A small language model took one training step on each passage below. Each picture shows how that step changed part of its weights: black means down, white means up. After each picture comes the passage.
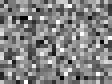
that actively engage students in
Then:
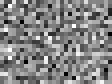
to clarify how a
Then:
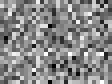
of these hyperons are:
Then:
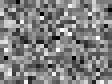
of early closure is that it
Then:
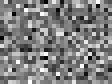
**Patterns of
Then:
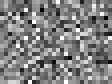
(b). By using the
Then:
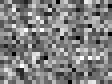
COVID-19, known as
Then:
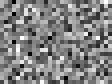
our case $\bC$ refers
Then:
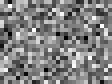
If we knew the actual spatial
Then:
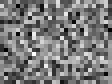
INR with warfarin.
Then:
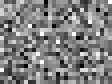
sliding, load-bearing
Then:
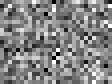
335). The solution of
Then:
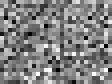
ongoing efforts to assert their
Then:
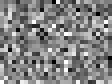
or larger than a given threshold
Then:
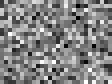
usefulness of TDA on
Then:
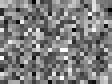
of pairs at larger separations or
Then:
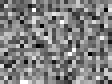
described by a geodesic
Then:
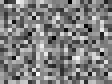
technology of preparing and
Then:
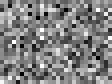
parties measure their states simultaneously since
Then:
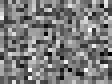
related to vaccine safety,
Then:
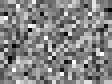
of 30 MPa. The respective
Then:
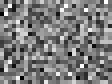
Polymeric Materials**
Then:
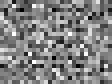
usage, and matrix size for 32
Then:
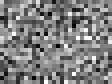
was achieved, disease progression was
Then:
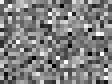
At the stage of preliminary
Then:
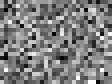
the HM population. As discussed
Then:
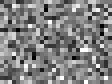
its radius $R$ is related
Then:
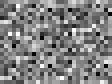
combination of sustainability learning theory pertaining
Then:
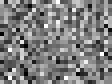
who show slightly more optimistic
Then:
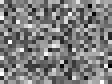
optimum base isolation and
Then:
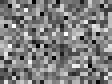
defects after 10 rearrangement
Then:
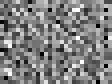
Sig. LQ45 Based
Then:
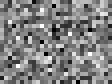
BDI agent interpreter
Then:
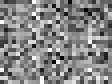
the basic idea and for the
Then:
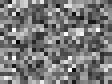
INTELLIGENCE IN
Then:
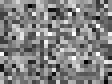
Summary of Analysis of Variance
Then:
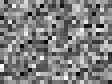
classical discretisation schemes exhibit inherent
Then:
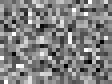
cellular massive MIMO,
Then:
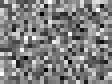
electron wave functions, $\hbar$
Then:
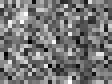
: **F**ormal analysis I
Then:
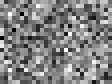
Figure 1. Isolation and
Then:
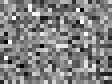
_{\alpha 0}\times
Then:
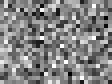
(Grant Agreement
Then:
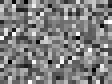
when available, both magnitude and phase
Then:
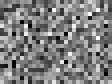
for prosthesis users but
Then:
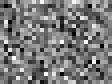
analysis. Statistical significance is
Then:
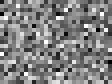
SVM as a classifier
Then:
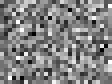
assurance in managing fish
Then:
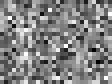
major crops grown in the
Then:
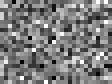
classes $c_1$ and
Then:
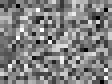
geomorphological QA tasks across
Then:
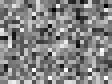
of the corresponding languages, but which
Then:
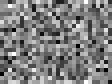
define the surface spanned by the
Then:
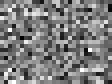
and the PI-BL
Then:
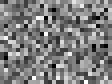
networks (e.g.
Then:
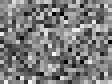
influence. Left: final
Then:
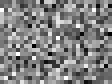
on a simplex specifies a
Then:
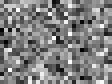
showing robust convergence of the reconstruction algorithm
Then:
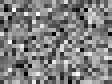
level: the Cu-O
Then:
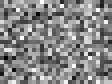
best candidate for the high pressure
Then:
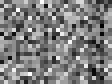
diverse degradations without requiring explicit
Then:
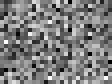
the local and global levels. With
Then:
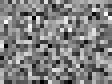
how long it takes observers to
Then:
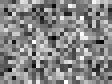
other term of $f$, using
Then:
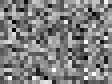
sources, streaming data,
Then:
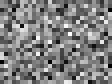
AIMD simulation at 200 K
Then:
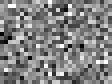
given their different ionization energies.
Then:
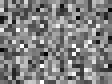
in beech growth within Europe,
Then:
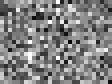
signal processing to the photonic
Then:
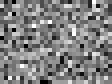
can be taken and the acceptance
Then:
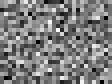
shock or stress [52].
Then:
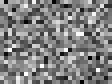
Centers for Disease
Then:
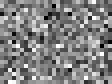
*brsm*; the
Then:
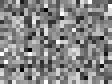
Remittance is a
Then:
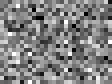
terms of the eigenvalues is given
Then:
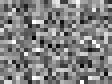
3. 1-2 times per
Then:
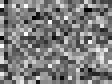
measurements for the frequencies 303 and
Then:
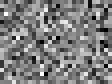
scalar contributions can be made.
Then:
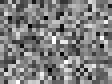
the stripes. There is
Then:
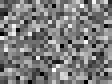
represent the Gaussian approximations to the
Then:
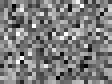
Our Roots Guide Approach
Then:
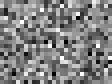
prospect for topological quantum computation.
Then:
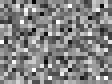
matrix for the $h$ and
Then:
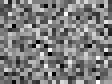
with good accuracy. This ensures
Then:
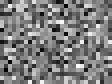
The overall line ratio from the single
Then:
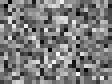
be asserted that there is
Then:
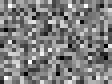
within the systematic uncertainties at the
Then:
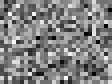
of the biometrics information is
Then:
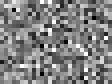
relationship with other variables, some data
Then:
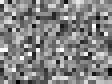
A single scaling factor has been applied
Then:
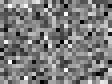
analyzed the images. All authors
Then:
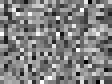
ps, corresponding to flight
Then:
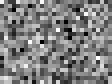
automotive industry. Several
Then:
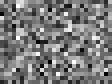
biological chemistry etc [2].
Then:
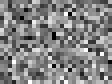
and a watermark detector
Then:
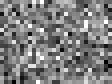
beam radius of 230 µm
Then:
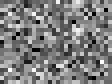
ethics committee of the
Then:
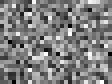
Table~1. The symmetry generated
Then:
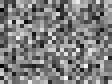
theoretical review and the study findings in
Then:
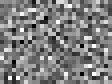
that have been absent from climate
